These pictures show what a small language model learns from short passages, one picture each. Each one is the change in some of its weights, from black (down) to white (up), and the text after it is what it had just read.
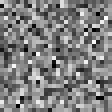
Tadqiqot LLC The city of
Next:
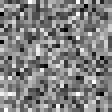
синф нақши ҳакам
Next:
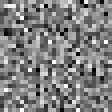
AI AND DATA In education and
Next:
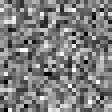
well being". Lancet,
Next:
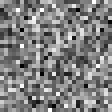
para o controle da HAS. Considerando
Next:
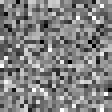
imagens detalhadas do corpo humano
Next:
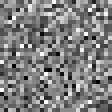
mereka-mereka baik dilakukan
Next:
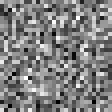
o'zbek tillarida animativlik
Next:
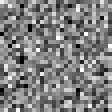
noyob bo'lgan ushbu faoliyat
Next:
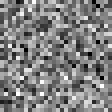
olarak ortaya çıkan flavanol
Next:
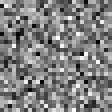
Hartwig kann das Herz bei
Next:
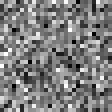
tem conexão com o descontentamento
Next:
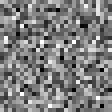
sia consentito rimandare a
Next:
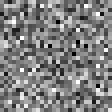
для публичной дипломатии в
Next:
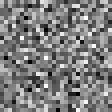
para o texto exprimia o desenvolvimento e
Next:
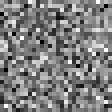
опыт Китая и России.
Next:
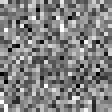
campo, que se mantuvo en un
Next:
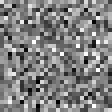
Una lectura del evangelio de
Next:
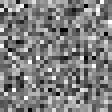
Universidad Autónoma de Ciudad
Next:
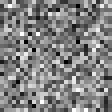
texnologiyasidan, muammoli
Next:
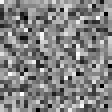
delo. Znotraj te faze
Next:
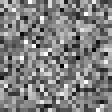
White Patients in HIV
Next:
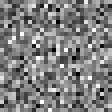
xatti-harakatlar tahlili orqali
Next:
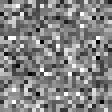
в технологическое развитие экономики [15]
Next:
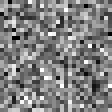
и полной вторичной адентией
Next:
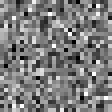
kamroq uchraydi, asosan
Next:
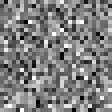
o desenvolvimento de um sistema de baixo custo
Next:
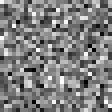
parte de las contribuciones constituyen estudios de caso
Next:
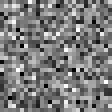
та необхідної обробки можна
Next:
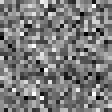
de-al Treilea Reich”
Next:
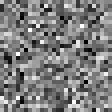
no porto de São Sebastião
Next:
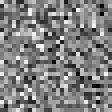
original de Fleetwood. Essa
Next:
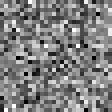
давно. Вспомним две
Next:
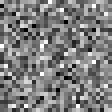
Harbiy vatanparvarlik tarbiyasi
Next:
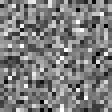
consumption, develop new products in
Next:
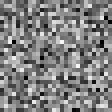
olib borgan. Mualliflar quyidagi
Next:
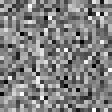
kırılmalar, enerji ve
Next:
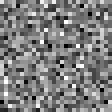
de la trésorerie. Devant
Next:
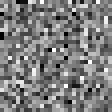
ёввойи ҳолда ўсиб
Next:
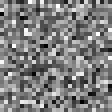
қара бидай т.б.
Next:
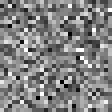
fantexnika va ishlab chiqarishning
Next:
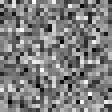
اثربخشی به‌عنوان
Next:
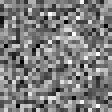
ishlarni bajarish, virtual
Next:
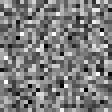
aggiustamenti il secondo
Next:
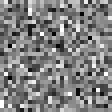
in Simulation*, 78,
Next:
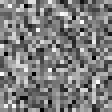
los residentes y especialistas en
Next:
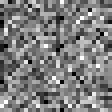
— eksperimental guruh simulation
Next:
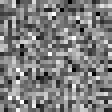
almashtirish. Bu elektr
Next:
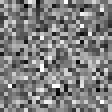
карбонатами з поверхні,
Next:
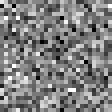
Pomysłodawcami i
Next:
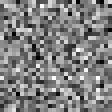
sus hijos*¹⁰. Por otra
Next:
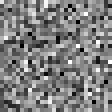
en la promulgación de la Ley
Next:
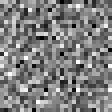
operation of electrical equipment
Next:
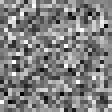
«kishilar ehtiyojlariga
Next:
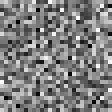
sinonim birliklarni, shevaga
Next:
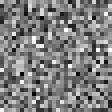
misralari qofiyalangan
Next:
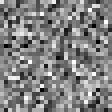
değildir. Epistemolojik
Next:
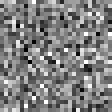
variabilité, qui correspond à un
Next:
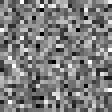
javalí, el elefante,
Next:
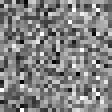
shaxslarning lisoniy-madaniy
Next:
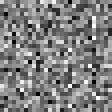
de Pernambuco (2014)
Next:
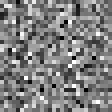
der Netzwerkanalyse für
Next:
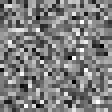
psixologik yondashuvlar muhimligini ta'kidlagan
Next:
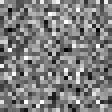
e coletiva, pois se dá na
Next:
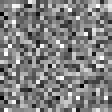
липидов крови у детей
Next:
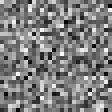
voqea ya hodisalarning
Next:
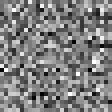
20. Самойлова Ю.
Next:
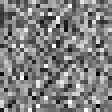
qabul qilingan bo‘lsa, ularni
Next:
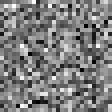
матеріалу, розробка електронних
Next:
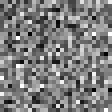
haqidagi fikrlarga alohida e'tibor
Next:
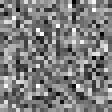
dabei in der Luft. In der
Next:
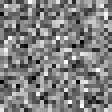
бор полезен растениям.
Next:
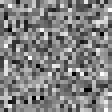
la primera parte del artículo 4.
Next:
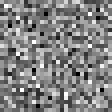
Abdurashidxonov M. Men
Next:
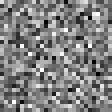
e aplicar as principais vantagens e problemas
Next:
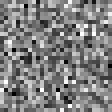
soluções para problemas existentes com intuito
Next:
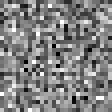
полезно предусмотреть
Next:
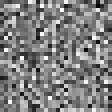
мобилизацию крупных
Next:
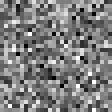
(VVE) komen te
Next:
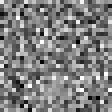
® realizat după urmarea
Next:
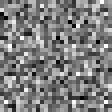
отдельных экспертов и
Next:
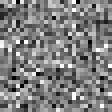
impacto directo que haya beneficiado a
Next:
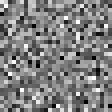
*Chernyhov y ego
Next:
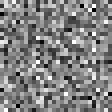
TEÓRICA ETHOS
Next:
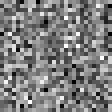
needs are considered. Special
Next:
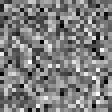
rivojlantirish davlat iqtisodiy siyosatining ustuvor
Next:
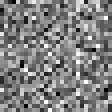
- Gel merek W 30 - Gel
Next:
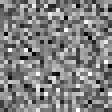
yodlash sifatida emas, balki fikrlash,
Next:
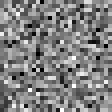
истории на основе освоения
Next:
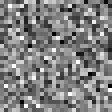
palestinos o kurdos, pero si una
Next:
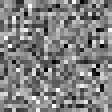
beqiyos ahamiyati hamda uning rivolanish
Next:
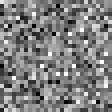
File'. Zoniet zou
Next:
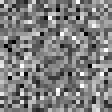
kölelik ve cariyeliğin
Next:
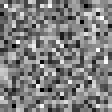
ЄС та Україною : наук.
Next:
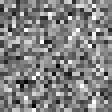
yo'nalish paydo bo'ldi.
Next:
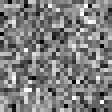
с целью определения их характерных
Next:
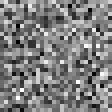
dapat menentukan apakah ada
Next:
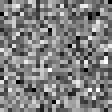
в українських компаніях,
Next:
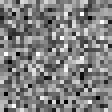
del área de Periodismo y de la
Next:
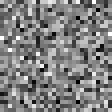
são cancerígenos e causadores de
